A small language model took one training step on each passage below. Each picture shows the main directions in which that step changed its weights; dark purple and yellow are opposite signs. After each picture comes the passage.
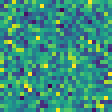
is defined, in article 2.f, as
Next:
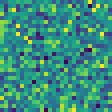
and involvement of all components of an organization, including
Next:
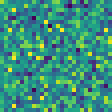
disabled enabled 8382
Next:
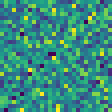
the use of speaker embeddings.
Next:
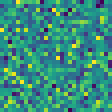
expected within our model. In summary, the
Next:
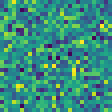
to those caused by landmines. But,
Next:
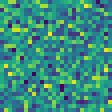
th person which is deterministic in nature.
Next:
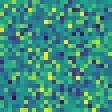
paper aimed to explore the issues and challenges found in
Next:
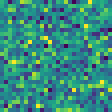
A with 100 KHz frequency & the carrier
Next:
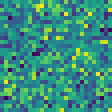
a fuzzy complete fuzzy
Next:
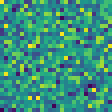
extensive information about detected items, such as their
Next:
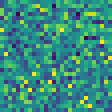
samples from the liver. At levels of
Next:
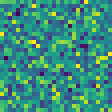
its affiliated entities. Disclosure
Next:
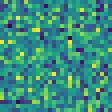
The dynamical degrees of freedom are spin-s operators
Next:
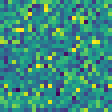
38.2%. It was very close to
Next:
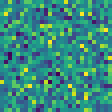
colors in a directional color pattern to
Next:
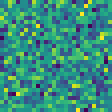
Not., Comment. Soc.
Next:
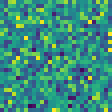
Optical Astronomy Observatories, operated
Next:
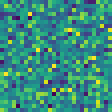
with the the renormalization group equation derived in the
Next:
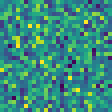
of the risks and ethical aspects involved when using AI
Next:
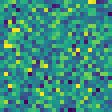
solution. After such treatment, the frequency change in
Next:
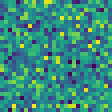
a harmonic oscillator in the Fock basis
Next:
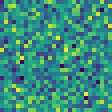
BKK management in improving the absorption of
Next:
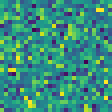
the simple linear quarter car benchmark model studied in
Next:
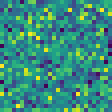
the distillation or hydro-distillation
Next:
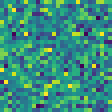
that will be established in a later session:
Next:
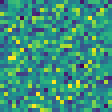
any clot formed. 88 However, in
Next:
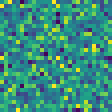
characteristic kinetic length scale, $\ell_0 =
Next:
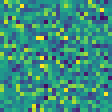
obtained neural network control with $J_1
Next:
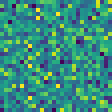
detection rates from other areas apply to the
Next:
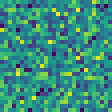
approximate nature of the quantum subroutine,
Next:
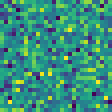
electron, $k_\mathrm{B}$ is
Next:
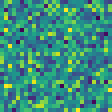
Africa, have little or no e-waste
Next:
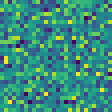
conveniently quantified by the contribution of light
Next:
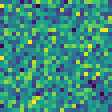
nature of biosorption of methylene blue
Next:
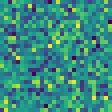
given by $$\begin{aligned}
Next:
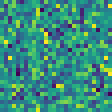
WHO classification [1]. ONBs are
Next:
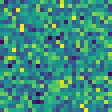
and G by sampling from their normal distributions in Table
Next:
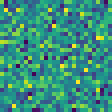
by a technical issue with the simulator.
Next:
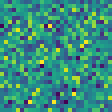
are considered important issues. In the process of
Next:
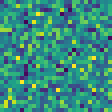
NAND gates. In that table,
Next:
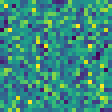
There is another way to obtain this result.
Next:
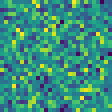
dashed lines. The BPG boundaries are calculated
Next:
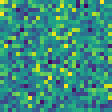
PbTe at room temperature and the dissolution
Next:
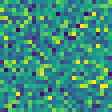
\label{sec:intro} During a
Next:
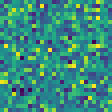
Simulation experiments show that for distributions such as Gaussian
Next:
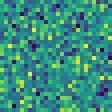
been investigated, and peculiarities of the
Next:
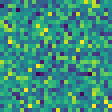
revealed that the requirements that were originally placed for
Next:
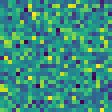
peak are marked on this figure with solid grey
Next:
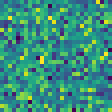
list of private top-$20$ employers and
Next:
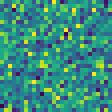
Heisenberg model with long-range interactions
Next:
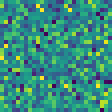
model solved with the FEM technique to the
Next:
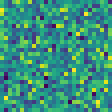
actual BO and NPD vulnerabilities.
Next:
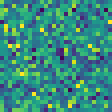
given by the third order $k\cdot
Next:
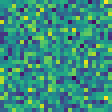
between all of the phase shifts at the band
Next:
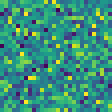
space quantification. To conduct the analysis of the
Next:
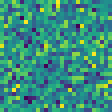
The SISRI's coefficient alpha in this
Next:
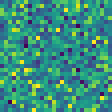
size, three samples were tested for each formulation.
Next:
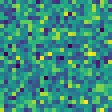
(t/ha) Exchangeable
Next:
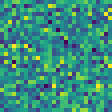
in blue color, which represents all the even numbers
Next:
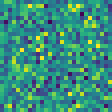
insurance activities of insurers and
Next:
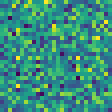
with $J$. \begin{figure}[!]
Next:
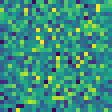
industrial contexts. CDG: Cartiera di
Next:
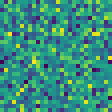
Chemistry and Biology", eds.
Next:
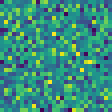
Cleaning and Decommissioning
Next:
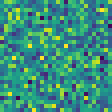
where was the capital Vijaypur
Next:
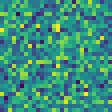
\end{equation*} \noindent Although the resulting
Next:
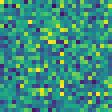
should make budgetary allocation for training components for
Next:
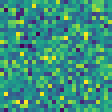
real near-future scenarios. On the
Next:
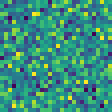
SFR in the same AGN that showed larger
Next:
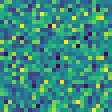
as for a standard random walk $(\Delta
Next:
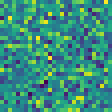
is required to further improve the authenticity
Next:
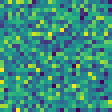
the reputation of the research work and its
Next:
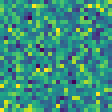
the University of California,
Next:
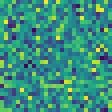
NMR spectra for 1\% aerogel
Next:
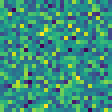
of the existing system. We solve this problem by
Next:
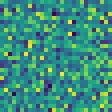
and nucleons allows one to measure two more structure
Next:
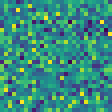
and relative influence of biofuel production are
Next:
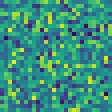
it with $e^{2 \pi
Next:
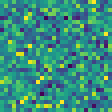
the learning is incomplete or there is a lack
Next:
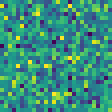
antiproton-to-proton ratios in
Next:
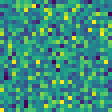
Abbreviations and Expressions
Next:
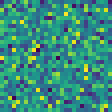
will ensure that procedures will be regularly
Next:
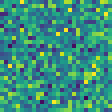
since in practical applications the discrete spins or moments
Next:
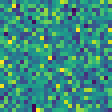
2014; Daniele et al.
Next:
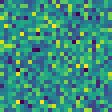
observables and their averages as the light
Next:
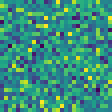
large quantity and 13% of the respondents said
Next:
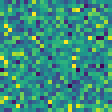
at $T^*$. Indeed, calculations in this
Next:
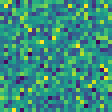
Since this paper focused on proposing an associated case
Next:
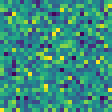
growth. Maicih Activated
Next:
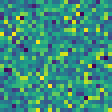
arrival” “recent entrant”
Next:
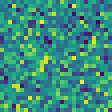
relationship between unit testing and aspects of software quality remain
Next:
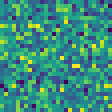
$2t/D$ ratio, the value
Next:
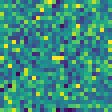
The cumulative returns, $\xi
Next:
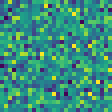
labeled with Gallium-68 with an
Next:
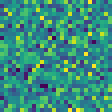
emerging findings so far suggested that a centralised
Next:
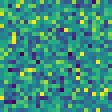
selected results of the XRD reciprocal
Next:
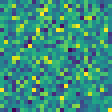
background. Afterwards, we check whether the
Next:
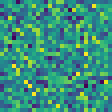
²Associate Professor, Department
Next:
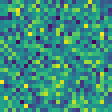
post-primary DEIS schools through email
